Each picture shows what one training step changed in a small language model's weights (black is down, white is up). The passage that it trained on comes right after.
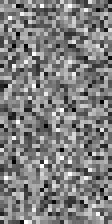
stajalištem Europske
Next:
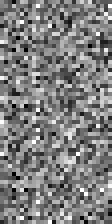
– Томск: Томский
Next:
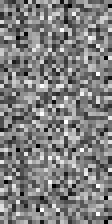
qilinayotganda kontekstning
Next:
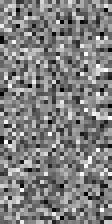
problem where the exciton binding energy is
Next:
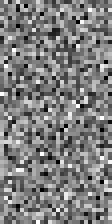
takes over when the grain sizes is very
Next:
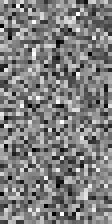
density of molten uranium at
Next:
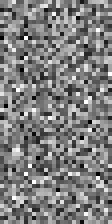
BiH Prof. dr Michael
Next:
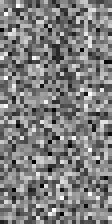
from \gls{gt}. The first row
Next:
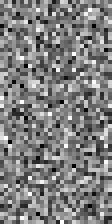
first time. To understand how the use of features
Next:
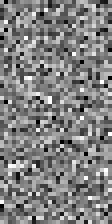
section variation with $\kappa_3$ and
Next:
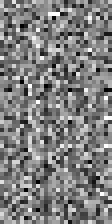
qilish, faoliyati mobaynida
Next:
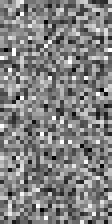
this issue, we introduced an LLM-based
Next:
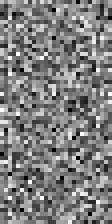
условий полуострова для
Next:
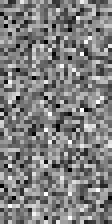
клинических исследований, в
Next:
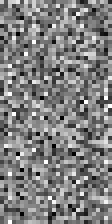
Brazil. This paper aims to compare
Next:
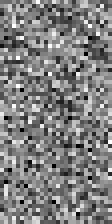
minggu serta pada malam
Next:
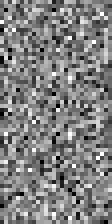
что энергетическая ценность
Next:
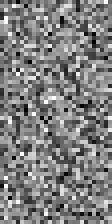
organizations for copyright are studied.
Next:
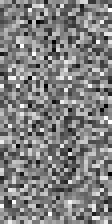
acerca da temática investigada.
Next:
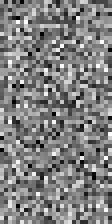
presence of soft photons significantly influences the
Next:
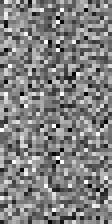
40 000 ans en Europe) sont
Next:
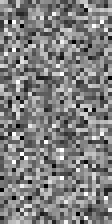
trained on a reduced gain configuration dataset.}
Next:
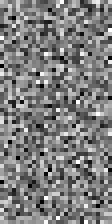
the core can be an order of magnitude larger than
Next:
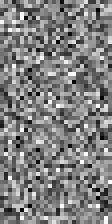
en place au Centre Européen
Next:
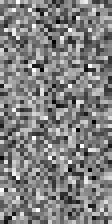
meio de uma entrevista com os
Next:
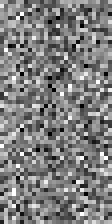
evaluation of the proposed model's performance by comparing
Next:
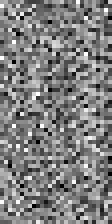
work on the longest common period for each
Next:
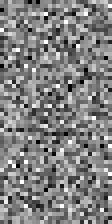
axial vector $X$ boson could explain
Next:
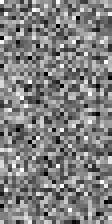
The internal edge tensor associated with the graph
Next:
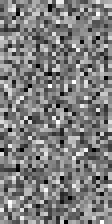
significantly reducing computational cost. To enable efficient
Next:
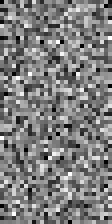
containing seven cavities with various radii
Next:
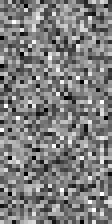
to ellipses; for other values of
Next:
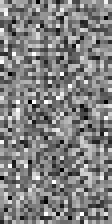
in the center of the simulation box in the
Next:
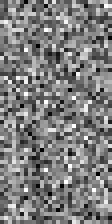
bo‘lmish huquqiy
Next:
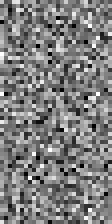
salvar almas. Depois, ao
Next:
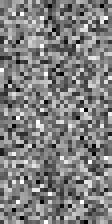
positioning, could offer a way of
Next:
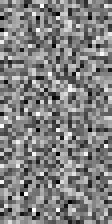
o'tganligini ko'rsatadi.
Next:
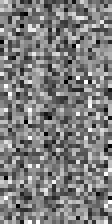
be turned on at once, control
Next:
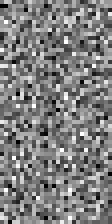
повністю узгоджується з
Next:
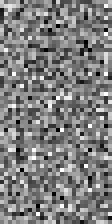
$|\Psi_1\rangle$ is represented as
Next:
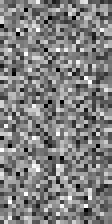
Mathematical Methods in Imaging,
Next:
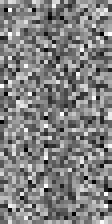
personnel; therefore, the coupling fit is not
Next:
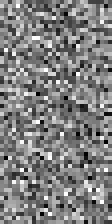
and the coupling parameters $f$ and
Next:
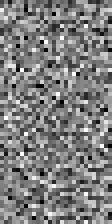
significantly different direction than the true one, this will
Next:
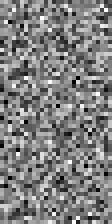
тіпті жеке жазу
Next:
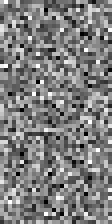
the pandemic on the development of
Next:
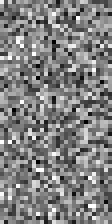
cobertos por uma camada de
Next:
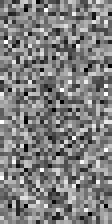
dans l'existence humaine,
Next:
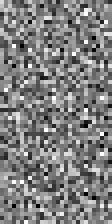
not the simple nature of the isothermal
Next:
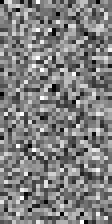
shells. The SED of the
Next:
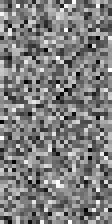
Discusión y conclusiones El
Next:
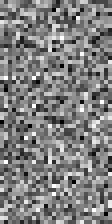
qavmlarini turli jaholat
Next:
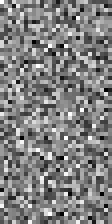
0$, the retarded and
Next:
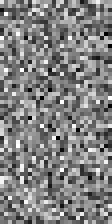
The study of databases including Medline,
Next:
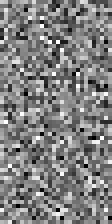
simulated. On the other hand, the reproduced
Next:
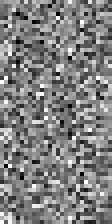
кадры инновационной России на
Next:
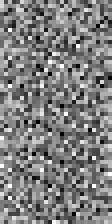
condición.³⁹ La
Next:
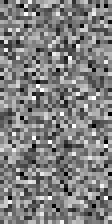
ditunjukkan oleh
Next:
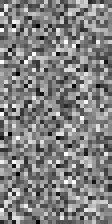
**Xolmat Xurramovich
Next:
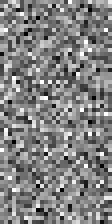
over $y$ that satisfy: \beq
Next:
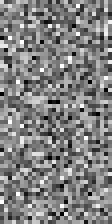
we investigated the change of income status of
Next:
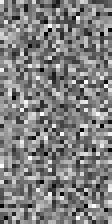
can be performed which lead to significant results. One
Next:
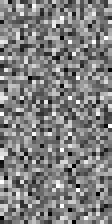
En plus de ses fonctions de
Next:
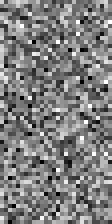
3. Висцеральный
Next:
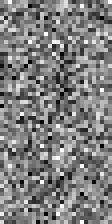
Cloud Super Resolution.}
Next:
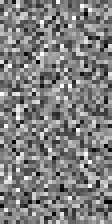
\rangle_{\mu \mu}$ . The
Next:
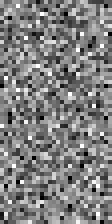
and $KN$ rescattering and
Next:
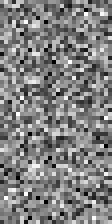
Technically speaking, a condition such as
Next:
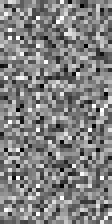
et la période de la publication du
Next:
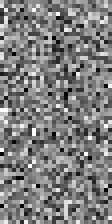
orqali sudyalarning bilimlarini oshirish uchun
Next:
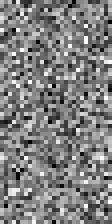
twice or another alternative protocol known as
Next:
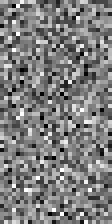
of $\Lambda$ on trajectories of photons.
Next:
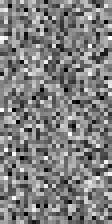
ro,,yobga chiqmaydi.
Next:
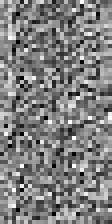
зависимости от уровня
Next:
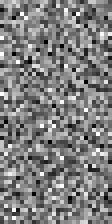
this drop is a quantum phenomenon. The
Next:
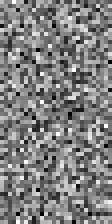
siyosati, oliy ta'lim
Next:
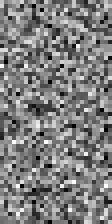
qishloq vrachlik
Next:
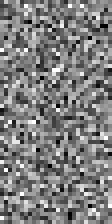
что вопрос формирования и
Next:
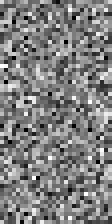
присущие физическим
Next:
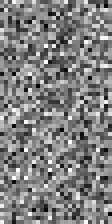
adapt to rapid changes in the external environment.
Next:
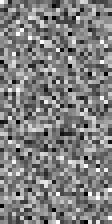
densities after and before the shock to the velocity
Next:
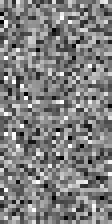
percentage of the (positive and negative)
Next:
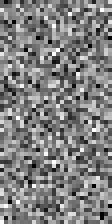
correcto. (Traducción).
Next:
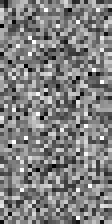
and related rocks](#).
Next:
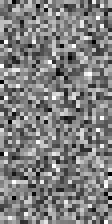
avispas alfareras del
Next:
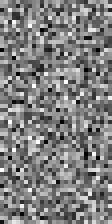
examination of the high-speed
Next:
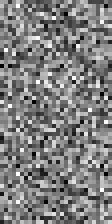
and the multiplication order of the
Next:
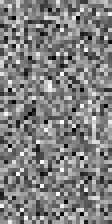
the selection of strong points that facilitate
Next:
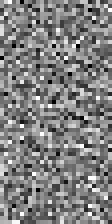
utilizado como sustrato por su
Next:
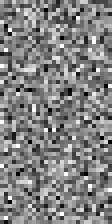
pokritje - ✓
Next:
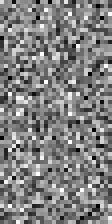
las expectativas ni los desafíos
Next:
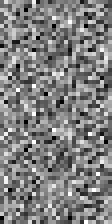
фоне сахарного диабета
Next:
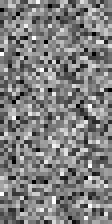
conditions. \textemdash}The flow
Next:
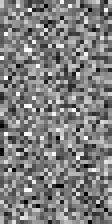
from the main text through a simple duality
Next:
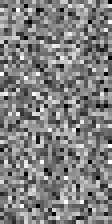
farzandlari uchun tashkil etilib,
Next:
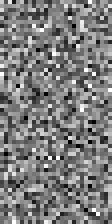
nos jogos com espaços
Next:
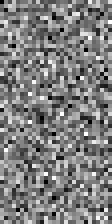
the star evolve over time (through
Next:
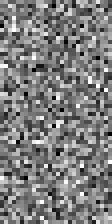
B. – falsafa fanlari doktori,
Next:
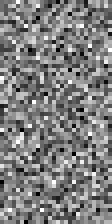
melt conditions. A generic 3D
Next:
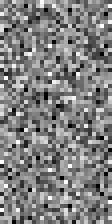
darsni tashkil qilishi kerak.
